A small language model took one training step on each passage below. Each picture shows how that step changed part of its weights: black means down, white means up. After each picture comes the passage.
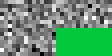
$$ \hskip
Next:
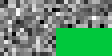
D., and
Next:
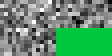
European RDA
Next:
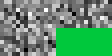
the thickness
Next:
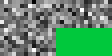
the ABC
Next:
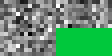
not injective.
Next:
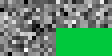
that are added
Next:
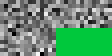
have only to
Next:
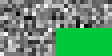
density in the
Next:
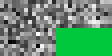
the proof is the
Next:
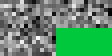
who want to
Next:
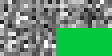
des minorités
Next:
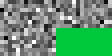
to describe
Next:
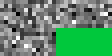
the participants
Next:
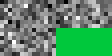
recebe uma
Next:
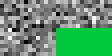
supercritical if
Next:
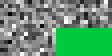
in $X$
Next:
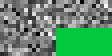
the value of
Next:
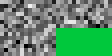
side of the
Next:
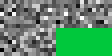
real world.
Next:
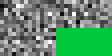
jalb qilish
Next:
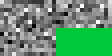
with $X$
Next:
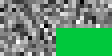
knowledge; second,
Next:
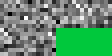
$2 \times
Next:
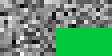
can be obtained on
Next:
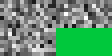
a society is
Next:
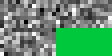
programs for
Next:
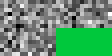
\mapsto 0.
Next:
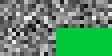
certain ecological
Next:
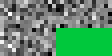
at various stages
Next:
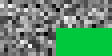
weer te
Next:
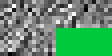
Оруро в
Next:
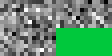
by numerical
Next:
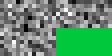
preparation for
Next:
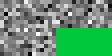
altura de X
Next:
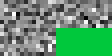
from any point
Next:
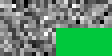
applications among
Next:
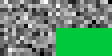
presence of
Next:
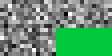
is essential.
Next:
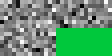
stroke cases
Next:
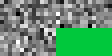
No Activity;
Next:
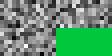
a good and complete
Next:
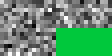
for people with
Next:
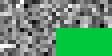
purity (>
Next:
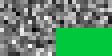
the most expected
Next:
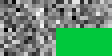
urgent need
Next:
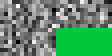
30 days the
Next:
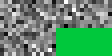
organization of this
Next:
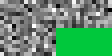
features like
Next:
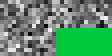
very influential in
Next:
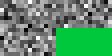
town include
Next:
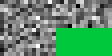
After a
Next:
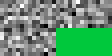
\text{ and
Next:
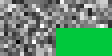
influence the
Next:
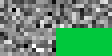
life, particularly
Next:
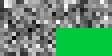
each blot
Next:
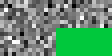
bois soliq
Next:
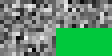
supported by the
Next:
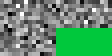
to water is
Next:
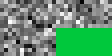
of the series,
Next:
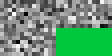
family when he is
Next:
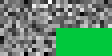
adaptation to
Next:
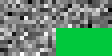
$H$ with
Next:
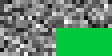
of trace
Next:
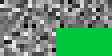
regression on
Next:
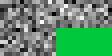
players show
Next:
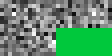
communication behavior and
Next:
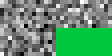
extends to all
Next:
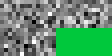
when considering the
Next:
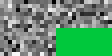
given point.
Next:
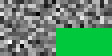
general project information was
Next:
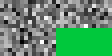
the roots of
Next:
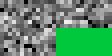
that of the
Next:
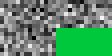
liver addition
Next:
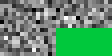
we solve a
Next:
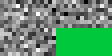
$I$, while
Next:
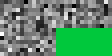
outperform other
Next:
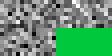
+ \tilde
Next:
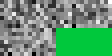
a principal
